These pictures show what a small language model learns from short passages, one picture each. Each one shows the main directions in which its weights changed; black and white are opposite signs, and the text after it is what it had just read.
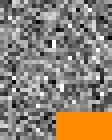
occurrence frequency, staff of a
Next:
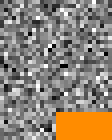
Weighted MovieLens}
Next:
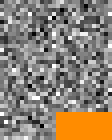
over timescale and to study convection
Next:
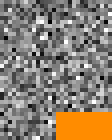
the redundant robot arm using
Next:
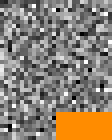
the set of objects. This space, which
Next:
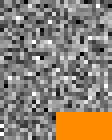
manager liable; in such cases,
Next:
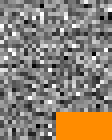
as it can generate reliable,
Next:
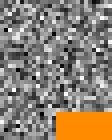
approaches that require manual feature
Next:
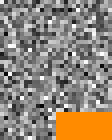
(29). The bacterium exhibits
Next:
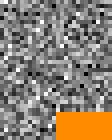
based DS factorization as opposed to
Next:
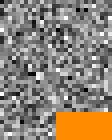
of climate change on Egyptian
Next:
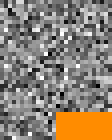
to end up in the excited state when
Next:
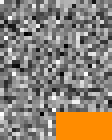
large. Inferior solutions can be
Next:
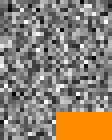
listed by the experts The table
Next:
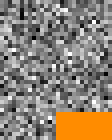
Rochester, NY,
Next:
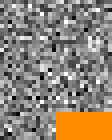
Biotechnol*. 2014
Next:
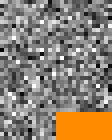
independent creative activity Levels of
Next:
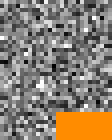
\end{align} for some constants
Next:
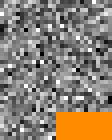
AMR graph fragments. For
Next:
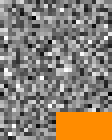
carried out according to the RCT
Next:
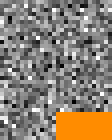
it would be natural to construct a
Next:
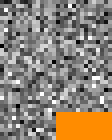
Overall, the AO loop must
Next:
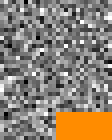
the Riemannian nature of the
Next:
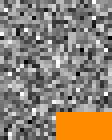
the HQSS relation given in
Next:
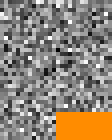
the Green's function. $p$ and
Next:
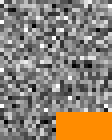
modelling geospatial data
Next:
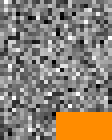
CITIES WITH
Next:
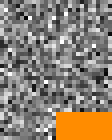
building at Pylos, that it may
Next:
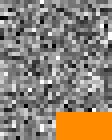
used in dosage form an it has more
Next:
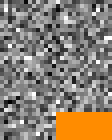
photo-polarimetric result
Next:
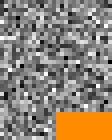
particle crossings, it is obviously a
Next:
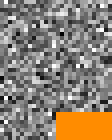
Wang [4] improved the Markov
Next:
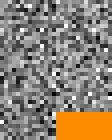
al. (2009) derived that the
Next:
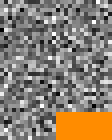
expected information by the vehicle and
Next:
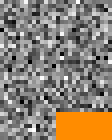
batteries the output voltage
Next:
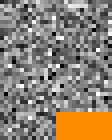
must be positively identified in the
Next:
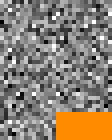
farming information, enhancing the
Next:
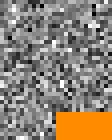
heaviness over the left half
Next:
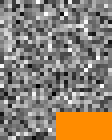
so. Note that the relative informality
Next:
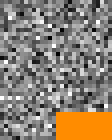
command within \author for corresponding author
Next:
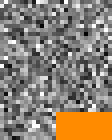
in these papers are attributable to the
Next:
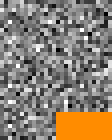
from physically constrained radiative interactions.
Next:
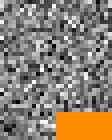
twice in order to monitor network
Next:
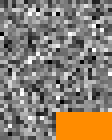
the time integration. The algorithm presented
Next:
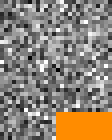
which is widely applied in social
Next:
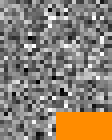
challenges of data-driven
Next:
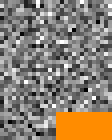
Hyades candidate because of its
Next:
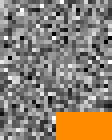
USD, with expectations to
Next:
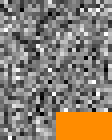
Networks (BNNs) have been
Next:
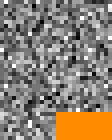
suited model for the movie
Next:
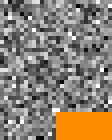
performance, we want to avoid
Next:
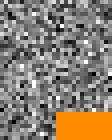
there was a slight misunderstanding
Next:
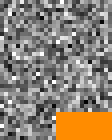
a simple dynamical evolution for $\rho
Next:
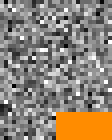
and social ties on social networks --
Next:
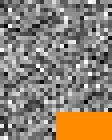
are nine fields to be entered,
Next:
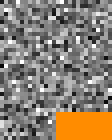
in the sequential procedure, there is
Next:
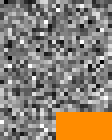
Russia, Israel and
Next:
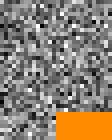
variance of $d'_i$, which
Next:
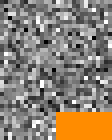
the Banking Union (Gren
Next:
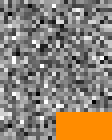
impacting policy ETS2 incoming
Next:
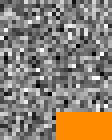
is in the form of the perfect fluid
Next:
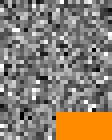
and $z(t)$) as a function of
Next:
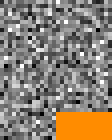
activity. If it cannot be
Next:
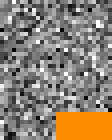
currency. In this workflow,
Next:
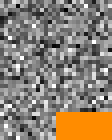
in the output-sparseness
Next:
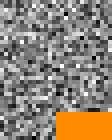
would result in a reduced MPP of
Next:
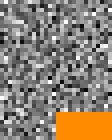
situation. Nevertheless, as
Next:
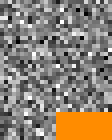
maybe decrease the probability of pair
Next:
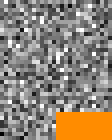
$\sigma>0$, the asymptotic
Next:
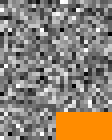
fits, and the significance of the
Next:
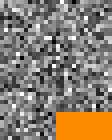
elements, such as videos or
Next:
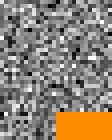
over the last thirty years.
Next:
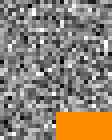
system in terms of chemical and physical properties
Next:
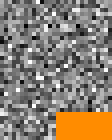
she ranked behind her
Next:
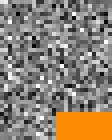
$z_\mathrm{phot}$ values.
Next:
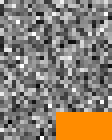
the $k$-averaged $\partial E
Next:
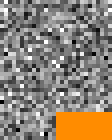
governance is the wide use of electronic
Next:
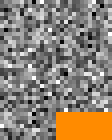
filtration productivity (and therefore the
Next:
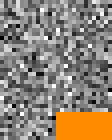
is bound in a low vacuum with a
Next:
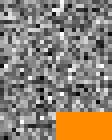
with the typical gender distribution in
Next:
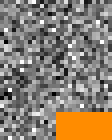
analytically derives the relationship between the
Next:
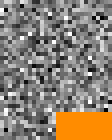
Accordingly, with a given weight
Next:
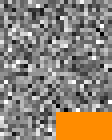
remain disconnected from their own
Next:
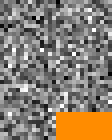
care delivery, though
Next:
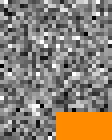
(anti)self-duality. It
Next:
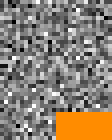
54% of the World's, and
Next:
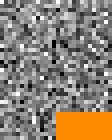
the Bloch Hamiltonian's
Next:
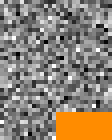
understanding the meanings of some of the
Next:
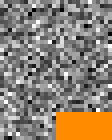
are expected to form low-mass disks
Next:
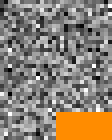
where the long-term behavior is
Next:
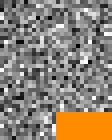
2.4 million habitants in
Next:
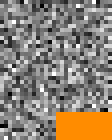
the second phase, not self-similar,
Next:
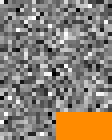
attenuation displayed by the
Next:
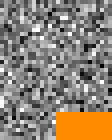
browser, which can analyse
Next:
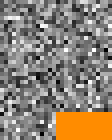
values represent the responsibility and duty
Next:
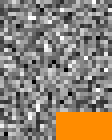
AND RESULTS The
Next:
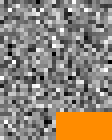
complex statistical structures of natural
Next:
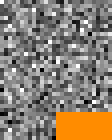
A third puzzle has been
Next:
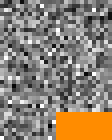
realistic recent models have accommodated
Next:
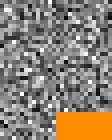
One has found that the following three instances
